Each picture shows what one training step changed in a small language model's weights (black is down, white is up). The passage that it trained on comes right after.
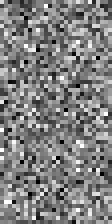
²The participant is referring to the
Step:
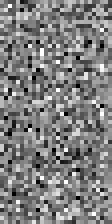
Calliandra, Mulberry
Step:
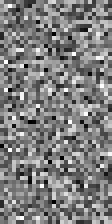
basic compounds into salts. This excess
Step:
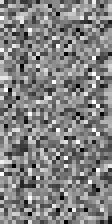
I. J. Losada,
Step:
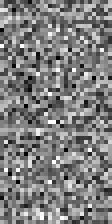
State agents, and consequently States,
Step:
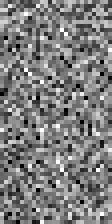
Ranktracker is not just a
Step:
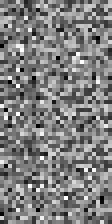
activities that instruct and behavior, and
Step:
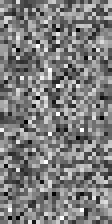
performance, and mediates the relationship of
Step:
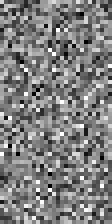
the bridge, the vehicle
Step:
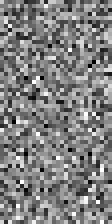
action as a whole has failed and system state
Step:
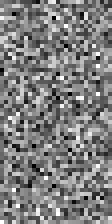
version number by 0.1 while a major review
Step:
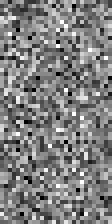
of bacteria to the soil 20 days before
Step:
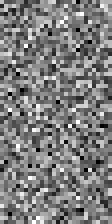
the choices they make. All this put
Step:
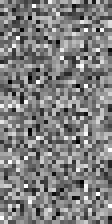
possible. 6. Tasks in the context
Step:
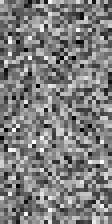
meet the specific needs of these stakeholders. The
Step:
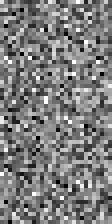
electrolyte; lower corrosion is associated
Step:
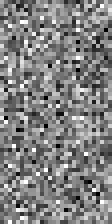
-20 °C until tissue RNA
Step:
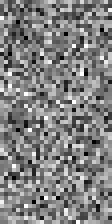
as participation in research orientation
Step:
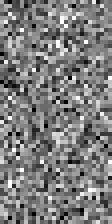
to study the nature of sports, but to
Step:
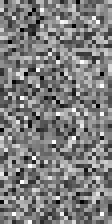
spectral efficiency tradeoff via rate
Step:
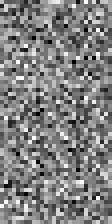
the maximum output power. Fig 2:-
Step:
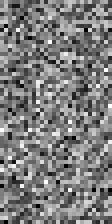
highlighted, factors like learning styles,
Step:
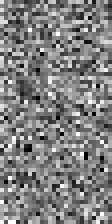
body surface area in m². P: body
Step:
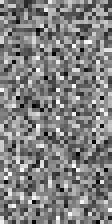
decide the peer co-operation.
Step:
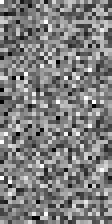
photocatalytic process partially reduce
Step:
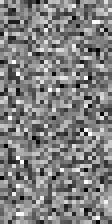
configuration or internal configuration of MBR
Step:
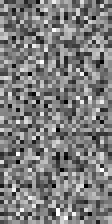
its implementation in a way that is compatible
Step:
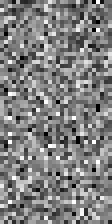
training set for IDDA. On the
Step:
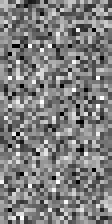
involved a quasi-experimental approach and
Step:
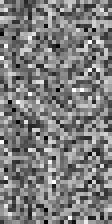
advertising and online media emphasize that
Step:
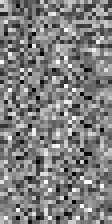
alkaline phosphatase
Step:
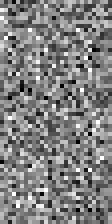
same names), and - 1 check /
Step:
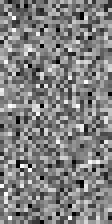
to have more comparisons in the second phase
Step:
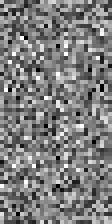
the world, HIV containment is
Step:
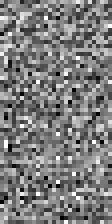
case I, we eliminated
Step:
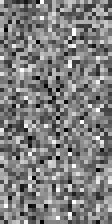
extractor electrode I_{tar} =
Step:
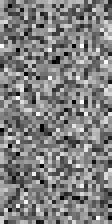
as school environment, teaching methods, use of technology
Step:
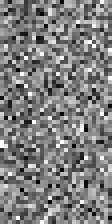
on retailers' commitments in organic fair
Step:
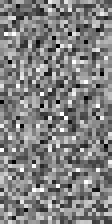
for capturing semantic relationships by learning
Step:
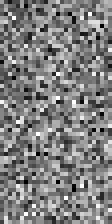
to be informed and participative citizens
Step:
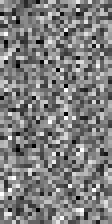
drawn on the computer screen.
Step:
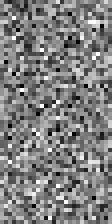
to HL-60 cells was decreased by
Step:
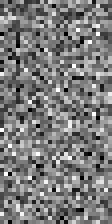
of the Glossary The present
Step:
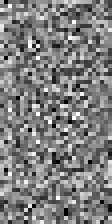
*Journal of Earth System
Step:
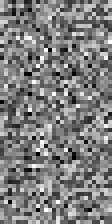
diseases, physiology, nutrition,
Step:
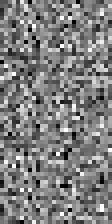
(Gromping and Sinpeng
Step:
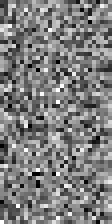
diffuser vane pressure side. The
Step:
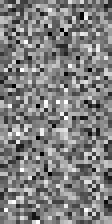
economically feasible for both cases,
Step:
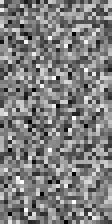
line and resin rich region on the surface
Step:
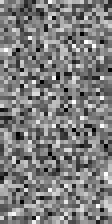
use of a chatbot can be
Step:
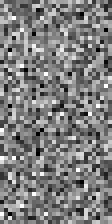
with the client's foresight and
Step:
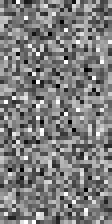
context, the value proposition relies in the
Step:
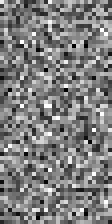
find the optimal designs among all possible.
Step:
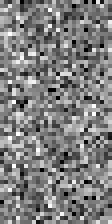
Picture 22. Structural Model
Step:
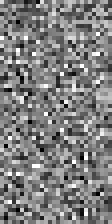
extract any shift factors at any intermediate
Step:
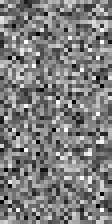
tendency to acquire a new skill
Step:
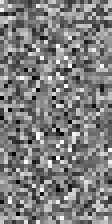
metal finishing plants and hence,
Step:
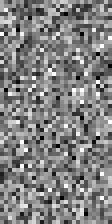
in 5.7% of patients. A
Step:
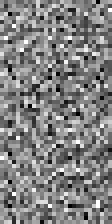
SAFT FR 3 Union
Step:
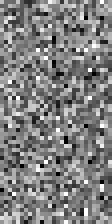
transport from NE sector including Turkey
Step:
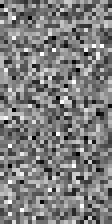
(most common), two-wheeler
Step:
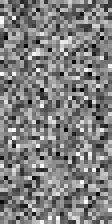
is an indication of the stem ability to
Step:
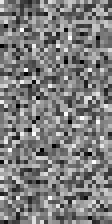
integrating environmental goals as obligatory
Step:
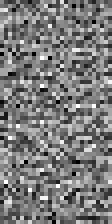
Statement—We developed a unique virtual population
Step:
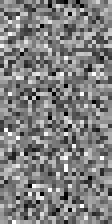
Jiang Y, Zhou
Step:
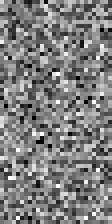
indirect relationships between 3 variables are analysed.
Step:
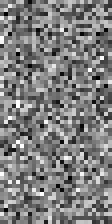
cooperation in organizations' strategies after the
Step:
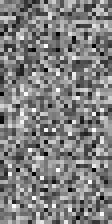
rapid change in Morocco's healthcare
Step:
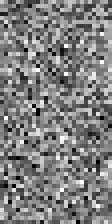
assisted reproductive techniques, and the global
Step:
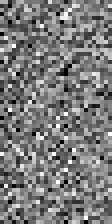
(e.g., their perceptions,
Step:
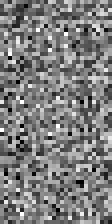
not have the online class system as their concentration
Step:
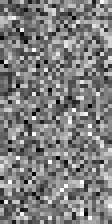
of Technical Sciences at the University of
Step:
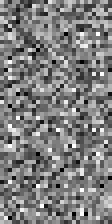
completed with particular concern for specimen
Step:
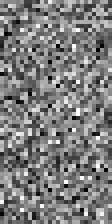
hinder analysis performance due to redundant
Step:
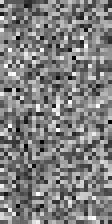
brought up to par with those in
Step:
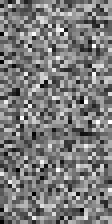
companies the opportunity to participate in discussing
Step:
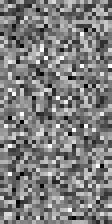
more errors but we can transmit 4 bits
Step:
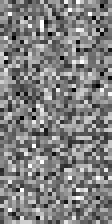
& editing. - **Adriel
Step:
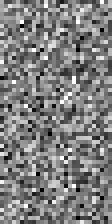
Innovation (SERI)
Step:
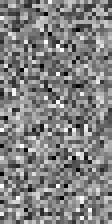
home if I can or take leave.
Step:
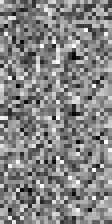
anti-TNF- α therapies are
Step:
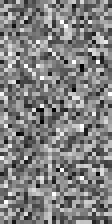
educational branch by the determined models
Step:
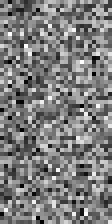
standard basis for comparison – considerations which, to
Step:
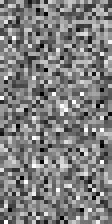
place at open circuit potential in the absence
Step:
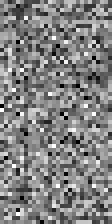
access journal from MDPI*,
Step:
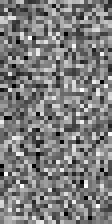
of obliterative changes in the
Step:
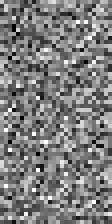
a traffic demand model for the current situation.
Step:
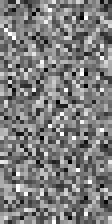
industry-standard measure of copula model
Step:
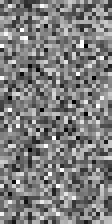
claimed beneficial effects from these
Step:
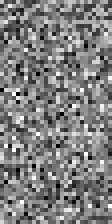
other side, was thought to be one of
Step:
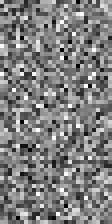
the past decades, great progress has been
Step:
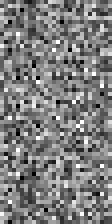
nature has an important effect on tension property
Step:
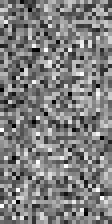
percentage of them can really be called creative
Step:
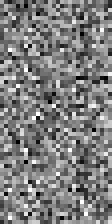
to find initial setting time 17 5.3
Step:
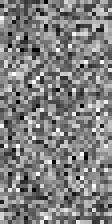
shoulder might coexist with all the
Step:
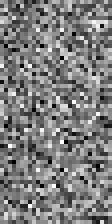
can help minimise evaporative losses
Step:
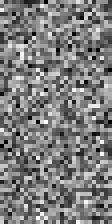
art and a new responsibility towards
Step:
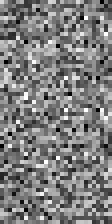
enhancement of intellectual property
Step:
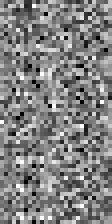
hours and minutes, and the introduction of
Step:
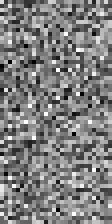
bonding. *International Journal of
